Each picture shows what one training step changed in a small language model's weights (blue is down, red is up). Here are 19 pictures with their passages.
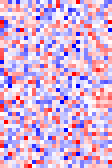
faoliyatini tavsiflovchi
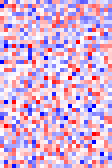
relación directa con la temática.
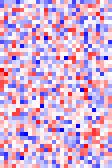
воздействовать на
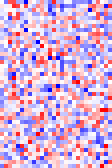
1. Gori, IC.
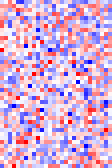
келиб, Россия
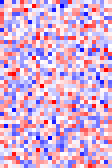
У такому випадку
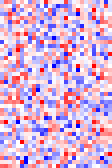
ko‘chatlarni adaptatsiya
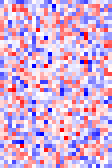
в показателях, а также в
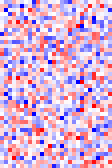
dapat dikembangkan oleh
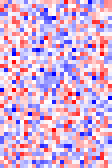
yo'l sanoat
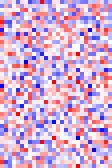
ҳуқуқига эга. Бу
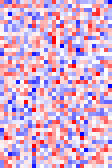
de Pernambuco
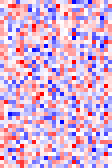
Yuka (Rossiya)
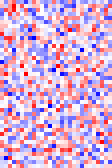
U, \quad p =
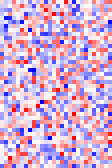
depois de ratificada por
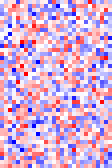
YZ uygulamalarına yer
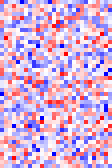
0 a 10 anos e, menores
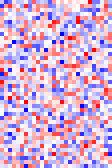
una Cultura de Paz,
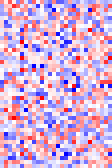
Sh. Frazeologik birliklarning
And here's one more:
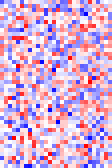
правову гарантію
